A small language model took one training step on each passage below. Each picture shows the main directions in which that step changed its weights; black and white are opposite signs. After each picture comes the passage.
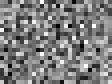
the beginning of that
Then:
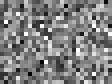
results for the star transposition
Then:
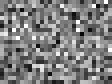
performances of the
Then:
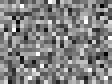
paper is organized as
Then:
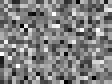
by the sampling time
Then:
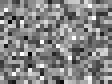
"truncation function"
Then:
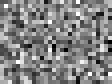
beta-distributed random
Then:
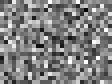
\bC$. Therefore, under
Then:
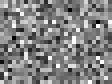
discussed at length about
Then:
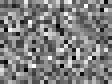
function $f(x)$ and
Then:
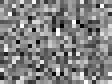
obtain the following corollary.
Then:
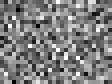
time to get between two different
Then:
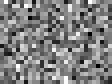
Baltimore, MD
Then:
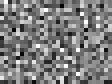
$0 \leq i \leq
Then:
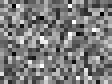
\end{array} $$ \noindent
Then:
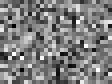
degenerate if the determinant of
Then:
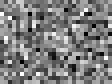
that any other subalgebra is equivalent to
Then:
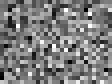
of groups that show up as the
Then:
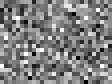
conclude that a significant
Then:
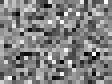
not depend on $h, \Delta
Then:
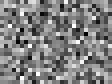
be positive definite. We will assume
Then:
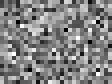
\to 0 $$ or equivalently
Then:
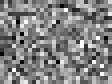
graph edges; see also
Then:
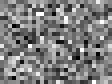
Along the primary
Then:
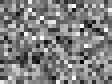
\ \ \begin{pmatrix}
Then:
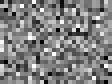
$x$ and of radius
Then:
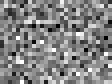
least $3$, such a property is
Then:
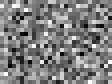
is a compact operator then for any
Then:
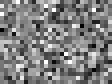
the Observation,
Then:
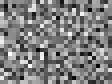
$G$ and where different
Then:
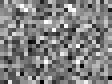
is not attained because a
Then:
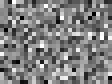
satisfied. Furthermore,
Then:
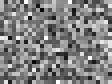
we find that, modulo
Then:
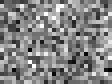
of the corresponding Assertion
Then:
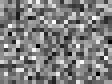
\} \] is finite for any
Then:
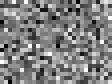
all the singular points of the surface
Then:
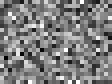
combination enter
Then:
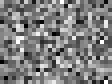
the second contribution, we
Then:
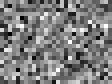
other geometry. In
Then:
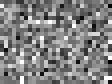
models, a large share of
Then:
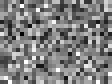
the space $I(P)$ of
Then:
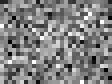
class is heavier}
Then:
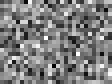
component is induced by complex
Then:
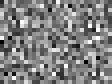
following results with the same proof as that
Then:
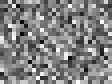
\end{align*} and
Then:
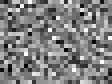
Mabuchi functional is not
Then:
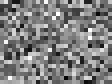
on 1 October
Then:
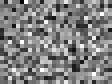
scoring procedures
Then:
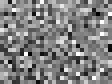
of a discontinuity,
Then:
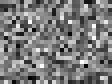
as %an extension of
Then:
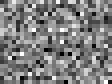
positive existential}: ``there
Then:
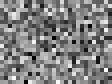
1\}$. The quantity
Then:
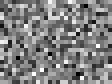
A 4-tuple
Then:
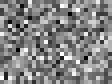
state-dependent sensing
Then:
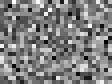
This usage of the term level
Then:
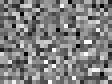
the $(n-1)$-dimensional
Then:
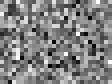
$(M,\o)$ be a compact
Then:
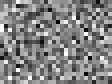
Hopf construction. }
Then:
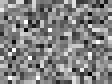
1$ as initial scaling
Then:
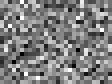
any recursive function
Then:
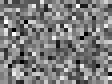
Then $M$ is a
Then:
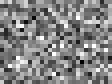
a consequence, an equivalent norm
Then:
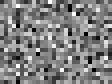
are equivalent in the general case.
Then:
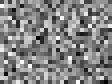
infinite sequence of pairs of elements
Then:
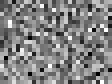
\geq q$ and so
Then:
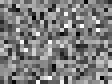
``natural extension'' of
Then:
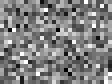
element.\par As we have
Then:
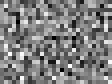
interval, denoted by
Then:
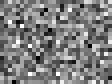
\rightarrow 0} \frac{\Delta
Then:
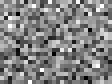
by log curves.
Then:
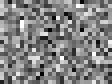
relations to continuously varying
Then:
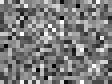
metric of the mapping torus
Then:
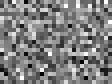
\cite{r2} and in
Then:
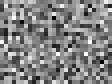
$n$-cocycles of
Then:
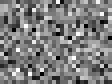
write \begin{equation*}
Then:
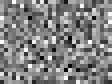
Tao and Zhang
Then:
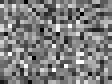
groups which is a common
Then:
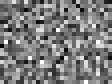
the dimension of the group is larger
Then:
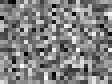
the Lie derivative,
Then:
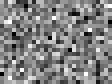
A. L. Agore,
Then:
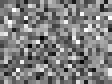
If we take \[
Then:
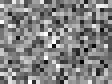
of coordinates" linear functional
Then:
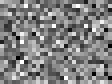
Fourth, we carry
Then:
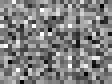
\mathbb{N}\}$ for each
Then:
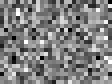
and could, therefore,
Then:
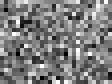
examples show a very good
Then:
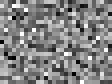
is square then it is a unit
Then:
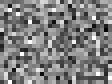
in Scritti di
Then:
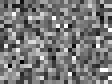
belong to the interval
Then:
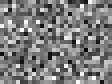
such a case the relation
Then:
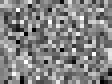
system. To analyze the above
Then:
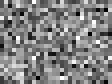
Conditions~1, 2 and 4
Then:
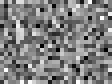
case, one obtains a long
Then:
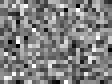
embedding is also optimal.
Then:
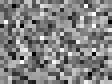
formulas are given respectively by
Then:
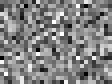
By the change of variable $t
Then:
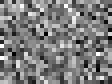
*The distance between corresponding points
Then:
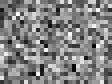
and we must refer to
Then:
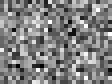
this paper, however, we are
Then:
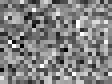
process rejects about $\sim
